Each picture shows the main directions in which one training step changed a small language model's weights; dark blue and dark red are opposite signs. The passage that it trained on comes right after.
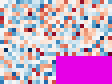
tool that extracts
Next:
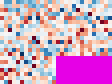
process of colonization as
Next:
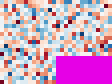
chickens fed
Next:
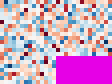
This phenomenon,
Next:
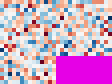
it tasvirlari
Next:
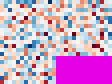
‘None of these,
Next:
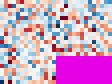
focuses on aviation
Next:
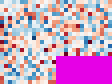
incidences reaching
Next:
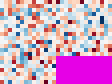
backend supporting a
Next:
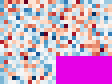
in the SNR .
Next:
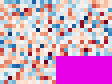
the specific study will also
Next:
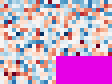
an open-door
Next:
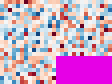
authors theoretical
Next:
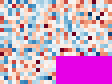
of accidents in
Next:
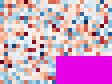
is a Professor
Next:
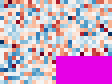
articles in the areas
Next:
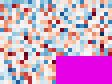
develop and widen the
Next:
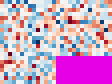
of which 1.5
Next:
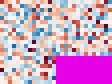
judgement or as
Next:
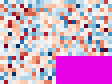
inverse engineering
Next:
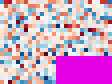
League of
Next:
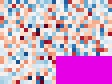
of promoting positive
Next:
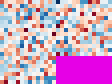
provided insights into operational
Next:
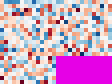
the text, and the
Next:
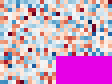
value of $p =
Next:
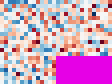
was not considered in the
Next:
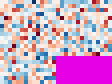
bees because they feed
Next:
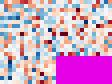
following reasoning: when
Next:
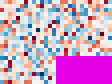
universe, or the
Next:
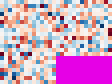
● Changing
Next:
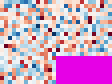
first film in which I
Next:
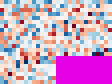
safety. We
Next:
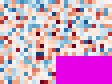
for multiple users to be
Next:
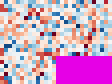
problem order weighting
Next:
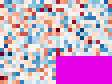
equity and participation for
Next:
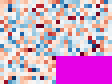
The newsletter
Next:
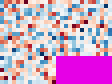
in a square well
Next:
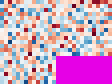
middle east
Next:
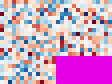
difficult to process.
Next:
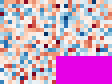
at the end. On the
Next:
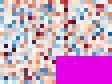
get empirical
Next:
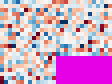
their client's
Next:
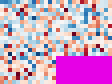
cold drink, as
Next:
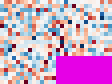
clients and the community
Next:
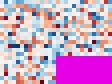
control system block
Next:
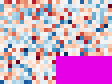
aircraft will
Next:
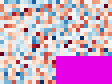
the system bus. This
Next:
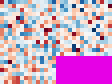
(as shown in Figure
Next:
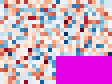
guided by the
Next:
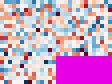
the preceding finding
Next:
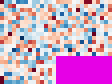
on the basis of the
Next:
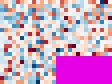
criterion for evaluating
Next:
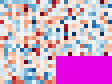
they can sponsor,
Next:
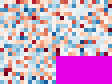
similarly to what has been
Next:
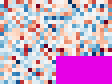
resources who also adhere to
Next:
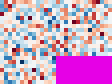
also be effected with good
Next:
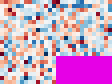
OTC brand
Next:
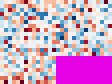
may argue that
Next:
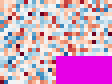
appeared in The
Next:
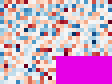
in combination with other
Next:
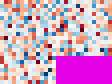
processor and memory
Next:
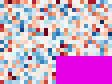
percentage, and
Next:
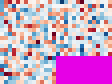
in Egypt,
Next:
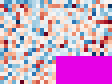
reported the existence of
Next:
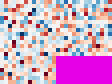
workflows, as
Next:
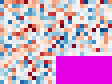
at a rate of 250
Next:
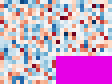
we aim to define an
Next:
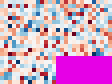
Artemidos 6
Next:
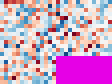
gestational age in
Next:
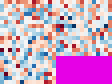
a superposition
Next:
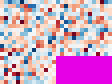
2 original observed variables
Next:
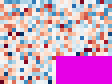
the field of emotions
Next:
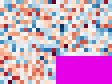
despite regional
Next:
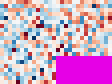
outcomes and why
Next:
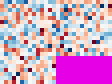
as the largest and
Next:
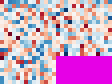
was discharged on
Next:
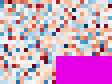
and Neutral
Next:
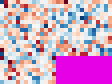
Injuries on
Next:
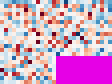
they were in the investigation
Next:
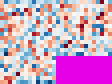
the rotor system.
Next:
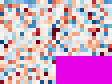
it is necessary to be
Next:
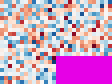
clearance vortex
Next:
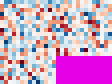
either just after
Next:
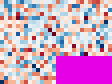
Proceedings of the
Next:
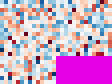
quantum technologies form
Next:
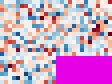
used to diagnose
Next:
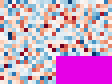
of fundamentally
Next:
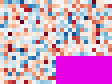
137 approving the
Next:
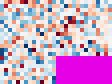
we start by describing
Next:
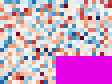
the natural environment to
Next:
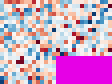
theory of demographic
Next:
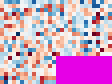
the electricity generated
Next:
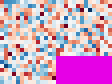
The values deviation in
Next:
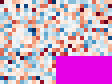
they remain scarce
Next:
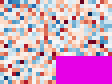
was exhausted.
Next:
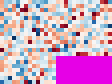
farming strategies.
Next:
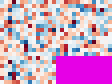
di Filologia
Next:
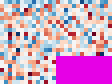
the most common tasks
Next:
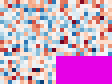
even today by
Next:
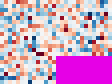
find new meaning by
